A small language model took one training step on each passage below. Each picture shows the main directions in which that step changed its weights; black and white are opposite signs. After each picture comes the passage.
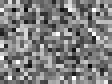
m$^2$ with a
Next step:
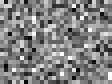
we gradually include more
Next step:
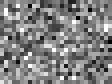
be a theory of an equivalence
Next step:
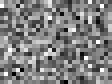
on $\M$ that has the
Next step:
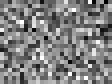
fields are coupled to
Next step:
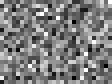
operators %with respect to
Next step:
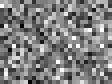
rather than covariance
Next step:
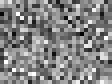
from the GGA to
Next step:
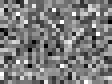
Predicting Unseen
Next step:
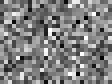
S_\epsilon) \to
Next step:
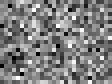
an anisotropic
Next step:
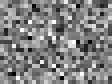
Universal plot
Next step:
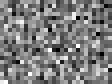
ballistic expansion in
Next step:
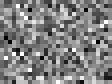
finitely generated graded algebra
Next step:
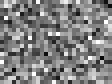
previously and within that
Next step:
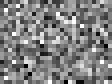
$XY$ type system
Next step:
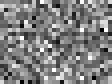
distance-preserving map
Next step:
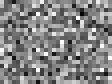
is specialized to power
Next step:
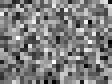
recovering in particular Theorem
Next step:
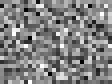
is no gate and the potential
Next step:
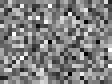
exhibit the topological
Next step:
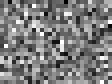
are performed under the
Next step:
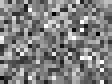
H}_{\alpha}$, until the
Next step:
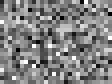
tens of kpc,
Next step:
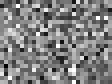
for any $ \varepsilon \in
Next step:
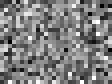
of $f$ if the
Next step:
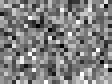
estimate the AGN
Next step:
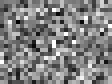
sound (phonons)
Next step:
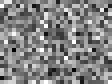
where $E^s$ and
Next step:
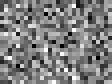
following table. \medskip
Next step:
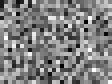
minimizer ${\bf
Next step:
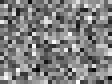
innermost rings,
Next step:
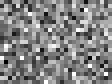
then we have the crossing
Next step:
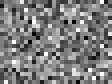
short integration times
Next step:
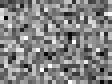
such that Ne\,{\sc
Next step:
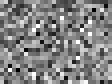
formulate our main result we need
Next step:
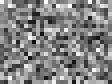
disordered side at
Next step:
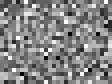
of the monad construction of
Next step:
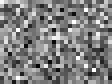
theorem. \begin{Theorem}
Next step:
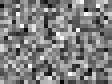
compact set $A$ with
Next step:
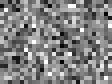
time polynomial in $n$, the
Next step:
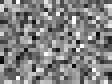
solution of a large set of
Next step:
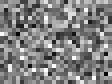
relation $R$ on
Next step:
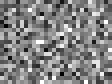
Thus, given any growth
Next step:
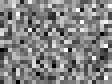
& saluting \\
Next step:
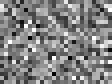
more attention than it
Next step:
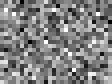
we get \begin{eqnarray}
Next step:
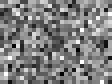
in part by support provided
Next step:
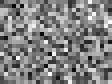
that carry the
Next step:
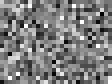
consider several metrics
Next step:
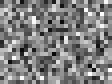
K \end{array}
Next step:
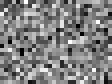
of these degrees of
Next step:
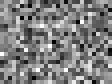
in established
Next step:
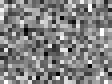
Mayyasi, M.,
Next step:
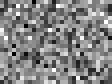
GW time delay and
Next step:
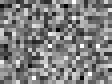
compact formulation. In
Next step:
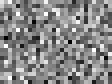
from the latent space, such
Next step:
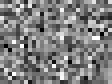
to appeal to the
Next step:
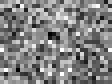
properties as the x-ray
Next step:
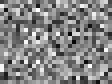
force and the air
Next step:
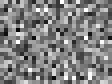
\end{align*} We then
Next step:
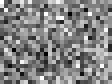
G. & Mangin,
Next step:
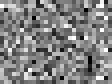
distance travelled,
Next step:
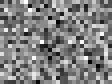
authentication, the
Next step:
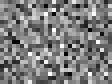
IMTs induced by
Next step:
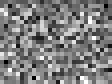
can be used to reduce the
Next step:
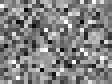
evolution can favor the
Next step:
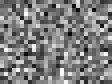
would be the quadratic
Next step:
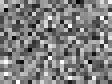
$G$, giving it
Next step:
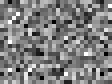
the circulation part. For
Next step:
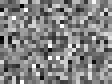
produced by the SSC
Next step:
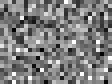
seeded linear SRBS
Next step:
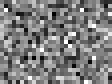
In order to make sure
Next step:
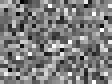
basis transformation $\Pi =
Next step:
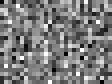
also \cite{Bu,
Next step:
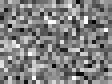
ensure that an application
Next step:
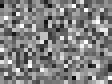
positive integer $k$ with
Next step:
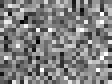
0 \quad \gamma\geq
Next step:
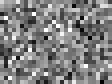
linearised gravitational
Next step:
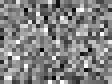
\geq 0,$ then we
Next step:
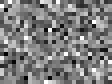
time-distance diagram is
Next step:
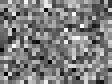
electric current being
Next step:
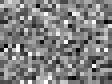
and uniformly distributed
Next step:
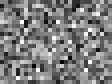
algorithms within a
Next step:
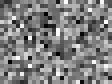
X$ and an ideal class
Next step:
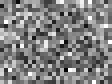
simple. Moreover, if
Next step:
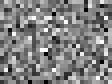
ways. First,
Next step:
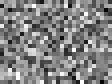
the standard aberration equation
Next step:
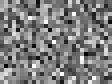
clusters. They
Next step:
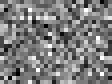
important findings
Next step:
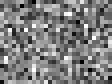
edges and edge
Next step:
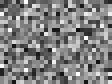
of the mathematical
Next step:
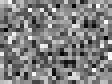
different temperatures. A
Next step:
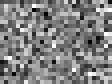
are: \begin{equation}
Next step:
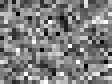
yields by Definition
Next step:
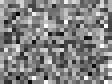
VQ$. Now, in
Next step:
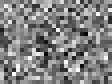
(solid red)
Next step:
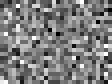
for a special direction defined
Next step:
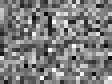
Further, in the last
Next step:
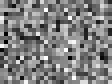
\cos k_x +
